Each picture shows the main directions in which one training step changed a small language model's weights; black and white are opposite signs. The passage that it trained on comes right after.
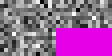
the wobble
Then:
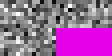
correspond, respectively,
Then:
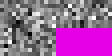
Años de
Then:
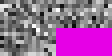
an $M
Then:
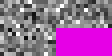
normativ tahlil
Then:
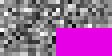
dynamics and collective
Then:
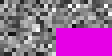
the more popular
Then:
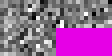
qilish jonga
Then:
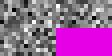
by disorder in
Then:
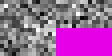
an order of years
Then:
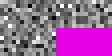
из сетей
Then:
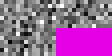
the elements of the
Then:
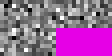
entregue à
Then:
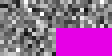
as shown in
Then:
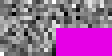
First (but not
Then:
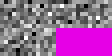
stars are in
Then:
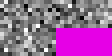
– qaralayotgan
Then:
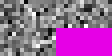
muhim bo'lgan
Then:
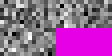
esa birinchi
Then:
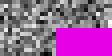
two essential processes in
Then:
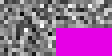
found that the
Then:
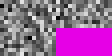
calls for the
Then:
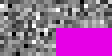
ne déteste
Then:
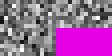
appropriate conclusions are
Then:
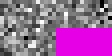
leading order perturbative
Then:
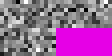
from adaptive
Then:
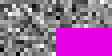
of $F$
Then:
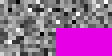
for further scale factors
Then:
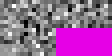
a power law with
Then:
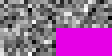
0$: since we
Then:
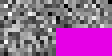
responses or
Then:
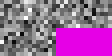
weird ideas
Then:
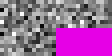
dados 10a
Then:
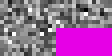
skyrmion is
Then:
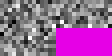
extra contribution to the
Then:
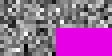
averaging scheme to
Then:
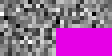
ular muammo
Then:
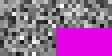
mode predictions supported by
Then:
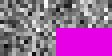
i que té un
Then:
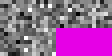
as}~ v
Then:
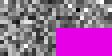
experience. -
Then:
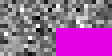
в свое
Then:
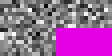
respectively, in the
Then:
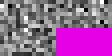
by \be
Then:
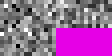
with the MIST
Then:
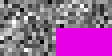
que aquí no
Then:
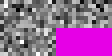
which the average
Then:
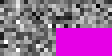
butun sinf
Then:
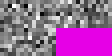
cerne mais
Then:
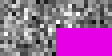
bari yana
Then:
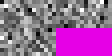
for the NO
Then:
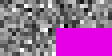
happens on
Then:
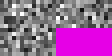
necessário a
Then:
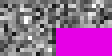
развитие на
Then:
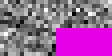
de medição
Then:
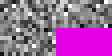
is the scale
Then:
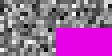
length $N =
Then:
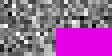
expressivos de
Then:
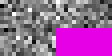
of mirror
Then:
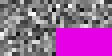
introducing the
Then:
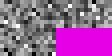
examples to a
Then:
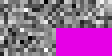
electron density. For
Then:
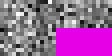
el momento,
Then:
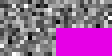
| I learned
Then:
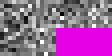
que les permita
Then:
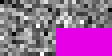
ao mostrar
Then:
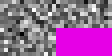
consider now the field
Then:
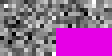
Skor literasi
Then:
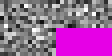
photons imply a
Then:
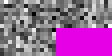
sebagai medium
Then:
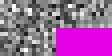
plane and localized
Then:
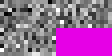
loss and partial
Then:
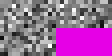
former frequency definition
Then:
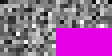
projected physical distances
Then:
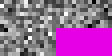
— Vol.
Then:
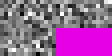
cube plus an
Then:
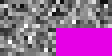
the system architecture
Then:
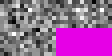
These figures
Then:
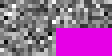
charts or area
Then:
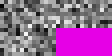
va samarali
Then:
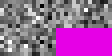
son bilimsel
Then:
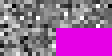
do desenvolvimento
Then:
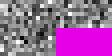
simplest form,
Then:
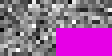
combined limit of large
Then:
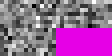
thus have:
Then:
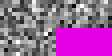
steady state from the
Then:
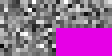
become an integral part
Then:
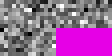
3D configuration,
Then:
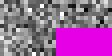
and e show that
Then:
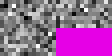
the \S
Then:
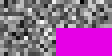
when the true
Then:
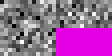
the "error
